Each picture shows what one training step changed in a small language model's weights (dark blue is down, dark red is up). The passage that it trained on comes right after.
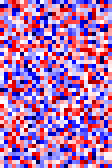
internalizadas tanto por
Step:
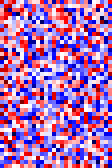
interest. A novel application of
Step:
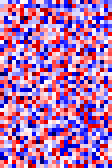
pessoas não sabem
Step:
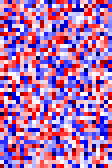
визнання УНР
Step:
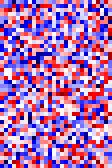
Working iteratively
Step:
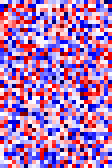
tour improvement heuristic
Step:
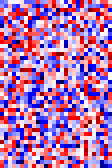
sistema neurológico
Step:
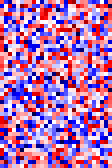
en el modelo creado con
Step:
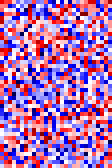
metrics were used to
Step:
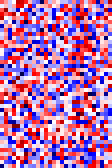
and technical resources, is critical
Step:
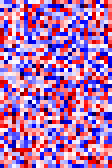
solvent indicated that the
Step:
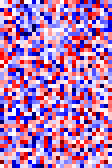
performance of an organization: A
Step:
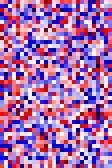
conductivity were evaluated as
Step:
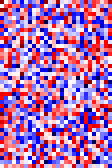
Cable trenzado
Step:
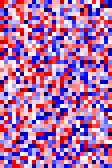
to a student's low
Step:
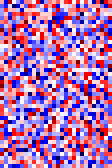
3. These responses form the
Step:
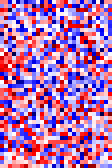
restoration, highlighting
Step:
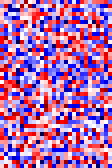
lado, idosos que
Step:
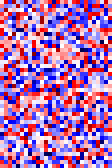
analysis of cross-cultural
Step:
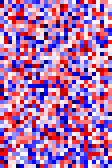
em seu país,
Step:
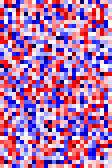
des mots pour construire
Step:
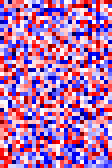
the use of obturator is
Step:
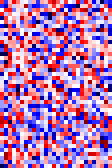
destaca pela utilização
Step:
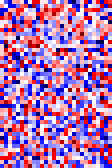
- EU conference poster
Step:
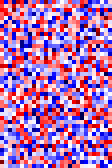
that the interaction effect of treatment and
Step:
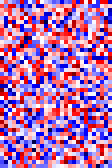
e diagnóstico de
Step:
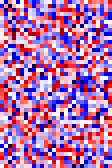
revealed that the
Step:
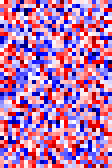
qilindi. [7,
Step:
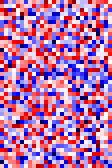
the content analysis method, and
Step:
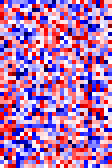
of the total labour
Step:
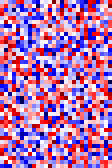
positive impact on user's
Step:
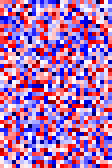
custom. The concern
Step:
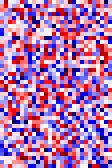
ini, dan untuk tujuan
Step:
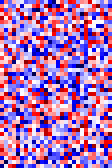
your results, a lot
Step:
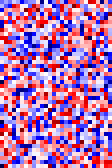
process of the game students
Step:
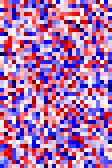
constitucional supra não
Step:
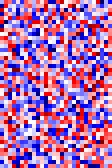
power plants, water management,
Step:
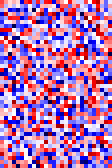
cinco etapas,
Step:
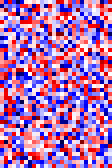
combinarse con un
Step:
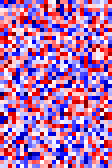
now. The government in
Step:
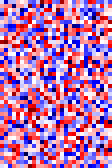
– психическое
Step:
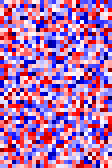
\text{ nm}$ and
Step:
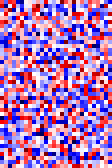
alcanzar estas
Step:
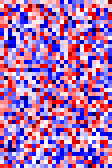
consideration to comfort
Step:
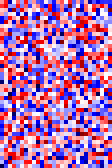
- 15.Qorayev
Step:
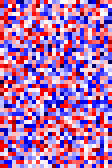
is designing mascots for
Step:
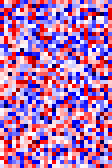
Також слід
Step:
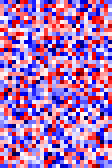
factors which affect dental
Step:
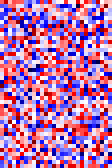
could negatively impact the behavior and
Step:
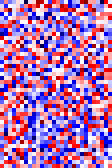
te bezien welke
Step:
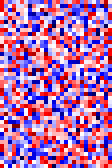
discussed regarding various points,
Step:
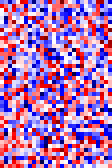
therapeutic importance as
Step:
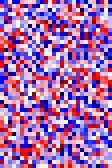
which necessitates the use of
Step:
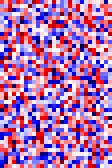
the ambitious scenario
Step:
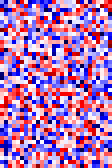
научные исследования :
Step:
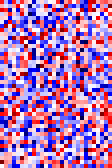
approach include understanding the context of the
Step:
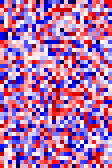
aluvial lempung
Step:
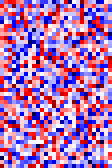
paper, we investigate trust
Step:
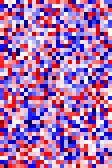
against lung cancer
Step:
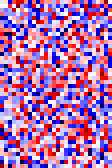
Medical Sciences (RIMS),
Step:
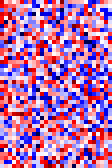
further details [16]. This
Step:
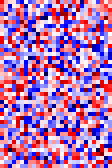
harvesting is assessed
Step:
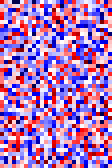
Mughal Empire
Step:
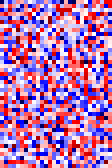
almost absent.
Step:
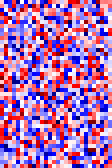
1 of digital preservation as
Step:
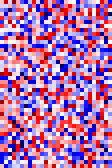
„University Network for
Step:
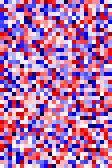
and other organoleptic
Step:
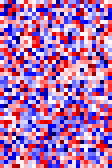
biosynthetic reaction
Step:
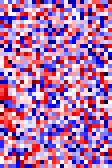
bo'lib, ularda
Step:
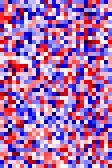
lake water, since
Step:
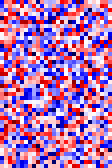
обучения иностранных
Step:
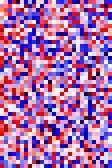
proposed in the original paper by
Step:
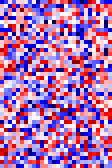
in removing heavy
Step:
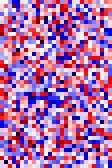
seems like the 310
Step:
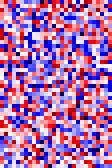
absence of any commercial
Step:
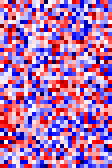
bozorining ushbu
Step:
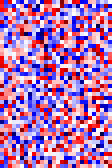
coordination complexes of
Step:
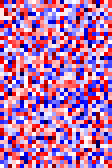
the content and quality of the
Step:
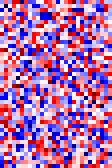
quốc gia
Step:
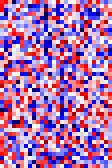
clara, objetiva
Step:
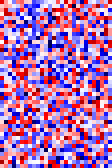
process. Therefore, it is of
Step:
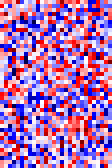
occurred on the Old
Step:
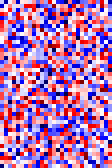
aproximação entre o
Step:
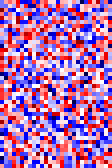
Cause POV 40
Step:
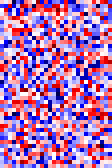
la confianza en que la
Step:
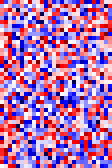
descarga os valores
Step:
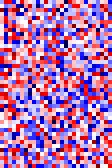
arrays and RF
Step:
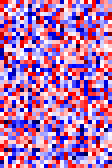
factors are included in our study
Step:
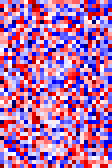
developed. The study measured the
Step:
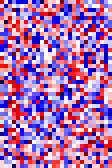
is easily verified that
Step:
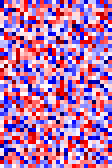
почву после
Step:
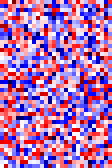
umidade que gerou
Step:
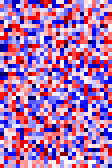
penambahan aktivator
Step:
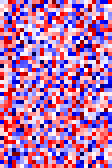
performance, the output of the
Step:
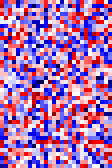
della Biblioteca
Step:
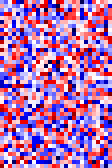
m) Kimyoviy
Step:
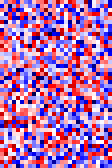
in your pocket
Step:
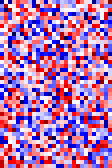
grafik ritm
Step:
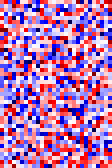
на развитие личности
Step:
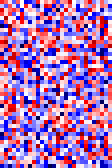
(Figure 22a). A large
